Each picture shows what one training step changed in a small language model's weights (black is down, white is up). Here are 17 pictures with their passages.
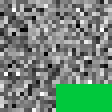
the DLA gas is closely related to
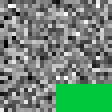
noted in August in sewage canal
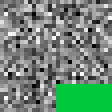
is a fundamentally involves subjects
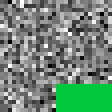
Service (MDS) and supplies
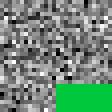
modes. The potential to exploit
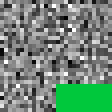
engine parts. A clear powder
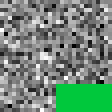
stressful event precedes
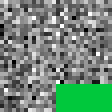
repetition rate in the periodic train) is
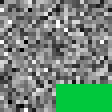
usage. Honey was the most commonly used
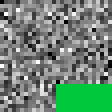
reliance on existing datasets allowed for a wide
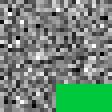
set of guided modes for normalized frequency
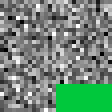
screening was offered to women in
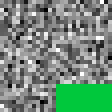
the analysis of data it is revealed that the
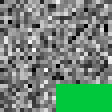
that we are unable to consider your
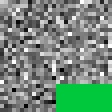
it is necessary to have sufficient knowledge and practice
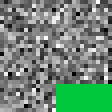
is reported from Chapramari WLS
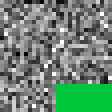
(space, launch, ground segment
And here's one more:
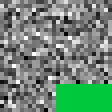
by dividing both columns by 1000 and
